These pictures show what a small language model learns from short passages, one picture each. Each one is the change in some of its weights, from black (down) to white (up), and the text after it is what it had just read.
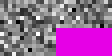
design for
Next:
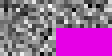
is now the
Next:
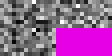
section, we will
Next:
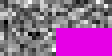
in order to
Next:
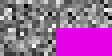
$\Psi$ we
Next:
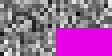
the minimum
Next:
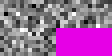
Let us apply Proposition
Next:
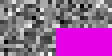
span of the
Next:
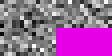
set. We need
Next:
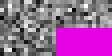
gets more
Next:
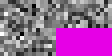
the absence
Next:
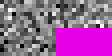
it is possible
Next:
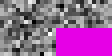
need to make
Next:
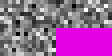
spectral stability
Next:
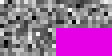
\N$. Then
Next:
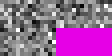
first equality is
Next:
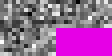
system with one
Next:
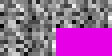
\otimes Y
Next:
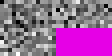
every $n
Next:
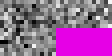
local ring
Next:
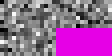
have 0 or 1
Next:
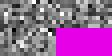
subsequence in
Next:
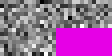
$L$ is
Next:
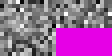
the correct
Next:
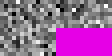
which is not
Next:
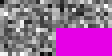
is obtained as the
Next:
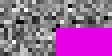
MC formula
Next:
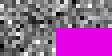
same thing
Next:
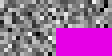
we assume the
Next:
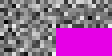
\ y\geq
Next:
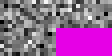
where $\Delta$
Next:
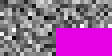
$. The main
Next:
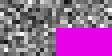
vertices, we can
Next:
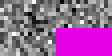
paper, they
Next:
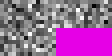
such that there exist
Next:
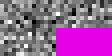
find these test
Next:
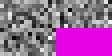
the hyperplane
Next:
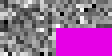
in the case of
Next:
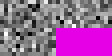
to nonlinear operator
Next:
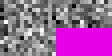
transfinite induction
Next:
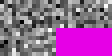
other hand, if
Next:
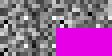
\cdots =
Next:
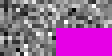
is quite
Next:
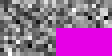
be viewed
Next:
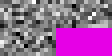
submanifold of
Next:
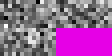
be noted that
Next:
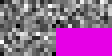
for completely general
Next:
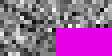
have the following
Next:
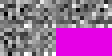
(when $
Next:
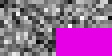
The following lemma
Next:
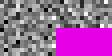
\leq n$
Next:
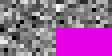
a convex
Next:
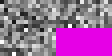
holds true for
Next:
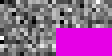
respect to variables
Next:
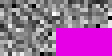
We will use the
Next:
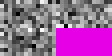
at the time the
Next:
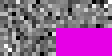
which will allow
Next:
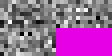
very classical
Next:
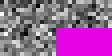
a constant times
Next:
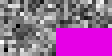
of the functional
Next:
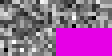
as a function of
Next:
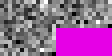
of the group
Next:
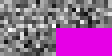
strong type
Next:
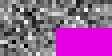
study which
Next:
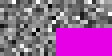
density. A
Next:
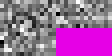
the generators
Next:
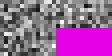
and Rellich
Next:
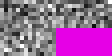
is generic,
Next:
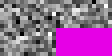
In fact, since
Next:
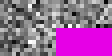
such that the
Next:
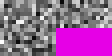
tells us
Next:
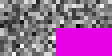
on, we use
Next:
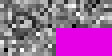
the functional
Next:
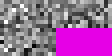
the FKS
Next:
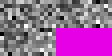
$X$ is
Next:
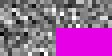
It is given a
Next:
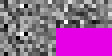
vertical and
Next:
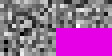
the differential equation
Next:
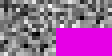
is equal to
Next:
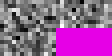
For two positive
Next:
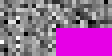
``` Figure
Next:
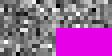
has a size
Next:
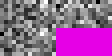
of) of
